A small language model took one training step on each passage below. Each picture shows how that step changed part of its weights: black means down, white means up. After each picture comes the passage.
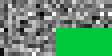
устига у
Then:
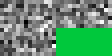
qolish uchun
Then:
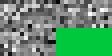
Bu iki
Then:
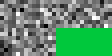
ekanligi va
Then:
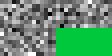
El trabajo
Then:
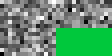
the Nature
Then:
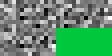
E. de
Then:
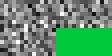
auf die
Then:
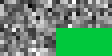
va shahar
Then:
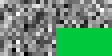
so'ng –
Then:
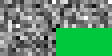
de criar
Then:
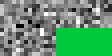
чтения и
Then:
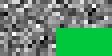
de varios
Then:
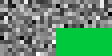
fost pe
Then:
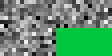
Pour cette
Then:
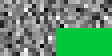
the significance of
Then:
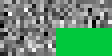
the process of the
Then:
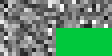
*niet is
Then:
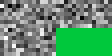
КПД и
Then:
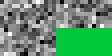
lo cual se
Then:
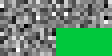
bir qatorda
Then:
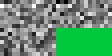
años ha
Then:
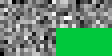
their role
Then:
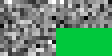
2 soat
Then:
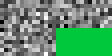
Tabla 5
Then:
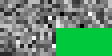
hacer una
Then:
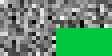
interés general
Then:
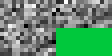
bu konular
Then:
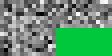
preservação da
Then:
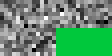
da vontade
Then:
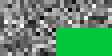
élever des
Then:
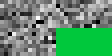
emas, bu
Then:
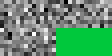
the current
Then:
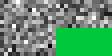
The Basis
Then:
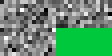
da criação
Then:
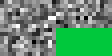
du même
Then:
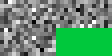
la temprana
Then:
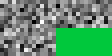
in such a
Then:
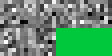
organizada por
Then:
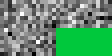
при их
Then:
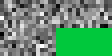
society on
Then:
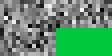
the sun
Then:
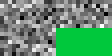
una de esas
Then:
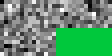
(Fama et
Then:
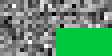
das informações
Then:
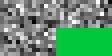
біль у
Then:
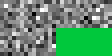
gambaran yang
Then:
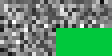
auf den
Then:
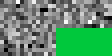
sau în
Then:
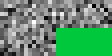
wie sich
